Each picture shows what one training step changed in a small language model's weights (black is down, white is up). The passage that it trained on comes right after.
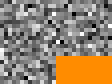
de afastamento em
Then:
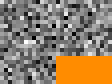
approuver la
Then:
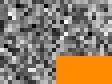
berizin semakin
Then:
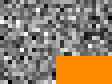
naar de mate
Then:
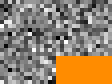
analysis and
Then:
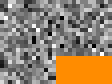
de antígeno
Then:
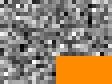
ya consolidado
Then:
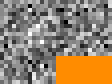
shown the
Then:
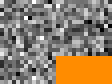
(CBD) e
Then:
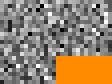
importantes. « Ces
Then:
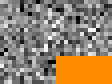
» de restitution
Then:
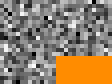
de aprimorar
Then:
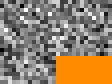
растворения не
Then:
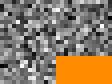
beams to form
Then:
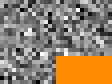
не може бити
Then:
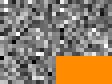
Mestrando em
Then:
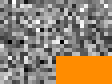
fin a la pugna
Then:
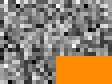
Prueba de
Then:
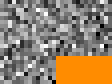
или данных
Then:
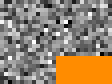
явлений в
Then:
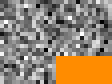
4.0 International
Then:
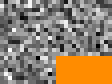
на длительном
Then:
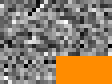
Усул ҳар
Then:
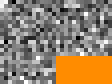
académica, de
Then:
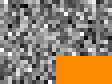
to introduce
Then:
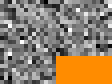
лелек –
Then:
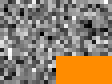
wurden.** -
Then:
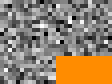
en milieu
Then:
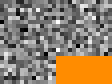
die stukken in het
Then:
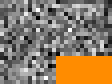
las bandejas
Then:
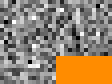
ano, meus
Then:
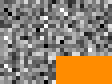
que quan estàs
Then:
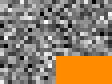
що під вимогою
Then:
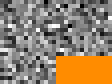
є ефективним
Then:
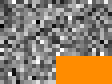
partido, quien
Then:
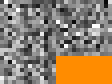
Y. THE
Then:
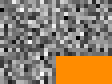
diniy ilmlarni
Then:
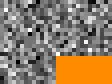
Broca's and
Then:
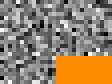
вечера в 9
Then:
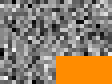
bilim darajasi
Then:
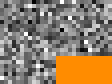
dikarenakan dengan
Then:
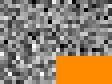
lui, è
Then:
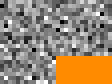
aliansu jest
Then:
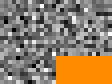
unor reguli
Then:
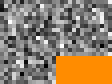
um considerável
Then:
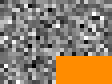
etish ushbu
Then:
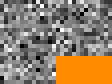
d'opter pour
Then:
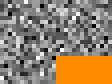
o “verde”,
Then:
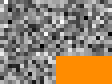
hissiy daldani
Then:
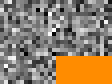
mensagem é
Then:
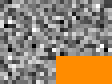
duz yaki
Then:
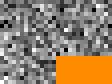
Estado de Educação
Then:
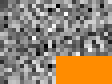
relación de pareja
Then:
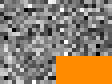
I-II sort
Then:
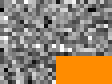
mansub turlar
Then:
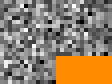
& Saad,
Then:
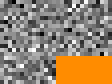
bilan o’zaro
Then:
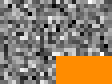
Los consideran una
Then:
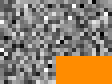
pratiqué sur un
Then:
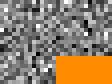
terbantu dengan
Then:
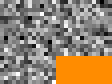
к изменению
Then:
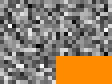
uchun katta
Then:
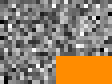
o extinguir
